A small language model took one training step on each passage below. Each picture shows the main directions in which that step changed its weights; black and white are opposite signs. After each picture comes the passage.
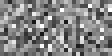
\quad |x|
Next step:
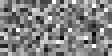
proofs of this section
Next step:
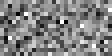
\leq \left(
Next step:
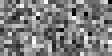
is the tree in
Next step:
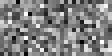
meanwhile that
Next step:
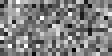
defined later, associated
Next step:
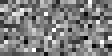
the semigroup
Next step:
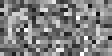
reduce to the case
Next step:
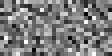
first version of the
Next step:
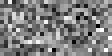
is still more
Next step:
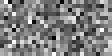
even more striking
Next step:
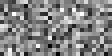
It is shown that,
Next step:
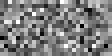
semilinear and,
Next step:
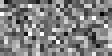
defined based on a
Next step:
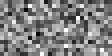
covariance and
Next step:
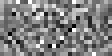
the figure, with
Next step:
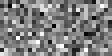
le volume
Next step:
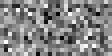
result whose proof we
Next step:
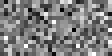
any generality, we
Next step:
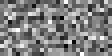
integration by
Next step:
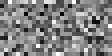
monotone derivative
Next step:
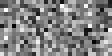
same lines,
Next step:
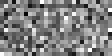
that a semigroup
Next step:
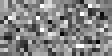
{\mathcal J}$ are
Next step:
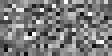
in our estimates:
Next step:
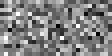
action of $\H$
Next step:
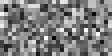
determinant outside a
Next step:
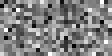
above definition it is
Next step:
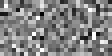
solution $x\in
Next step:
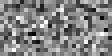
case treated in
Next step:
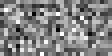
respect to the sequence
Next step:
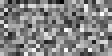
and the total
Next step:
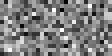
traced back
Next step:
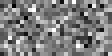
worthy of
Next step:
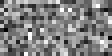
and the lemma
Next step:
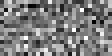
and by the continuity
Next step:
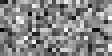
the elapsed
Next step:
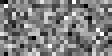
that the curve
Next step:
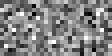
degree $2k$.
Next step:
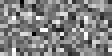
0$ is the
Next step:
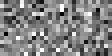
generator $x
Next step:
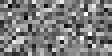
the finite groups
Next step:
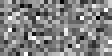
be extended to
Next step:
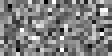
whenever it
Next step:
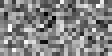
mean a fibred
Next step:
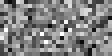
\Ack. The
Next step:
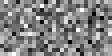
a dashed
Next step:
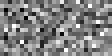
special cases.
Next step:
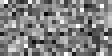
claim the vertex
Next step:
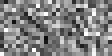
state of a
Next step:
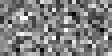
is clear that
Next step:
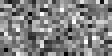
complete smooth metric measure space
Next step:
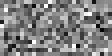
there are strongly
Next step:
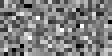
$. Then the space
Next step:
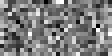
essential. We
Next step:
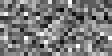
\pi _{\sigma
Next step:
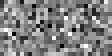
enumerate the closed
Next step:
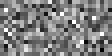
above), one can
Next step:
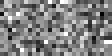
with two parameters
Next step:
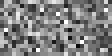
term valued on the
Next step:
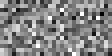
the following theorem will
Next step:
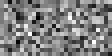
is sometimes called a
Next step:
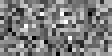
simply connected,
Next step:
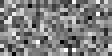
a complete metric space with
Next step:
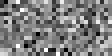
restricted range of
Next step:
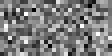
variants such
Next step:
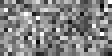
N}.$ \medskip
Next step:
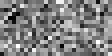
denote the space of
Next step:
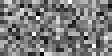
is fixed. The
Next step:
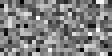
$B$ is
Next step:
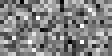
$X$ be a
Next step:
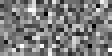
the scenery
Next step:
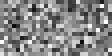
the Ramsey
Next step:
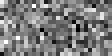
order 4) to an
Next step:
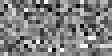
restricts to an
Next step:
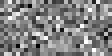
be an arbitrary
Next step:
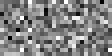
the Verlinde
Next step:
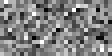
size $m$
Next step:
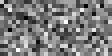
modulo any
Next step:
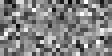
True &
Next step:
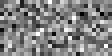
of starting points
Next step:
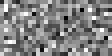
For any $w
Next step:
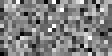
approximate some
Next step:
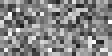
the direct sum of
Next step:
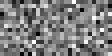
University of
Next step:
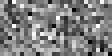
follows from Case
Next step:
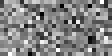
Lipschitz domain in
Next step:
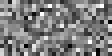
partial summation,
